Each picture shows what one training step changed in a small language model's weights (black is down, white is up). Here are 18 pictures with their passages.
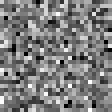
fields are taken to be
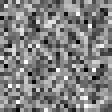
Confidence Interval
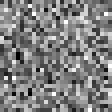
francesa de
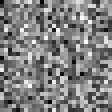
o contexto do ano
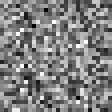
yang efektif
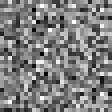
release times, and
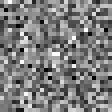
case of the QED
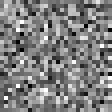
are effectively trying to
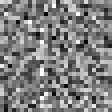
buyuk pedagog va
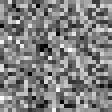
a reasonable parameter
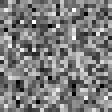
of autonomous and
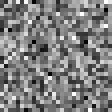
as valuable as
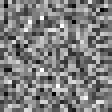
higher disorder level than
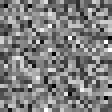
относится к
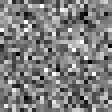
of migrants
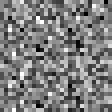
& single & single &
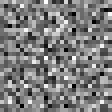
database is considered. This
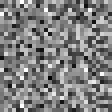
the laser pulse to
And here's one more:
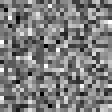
to be described in terms
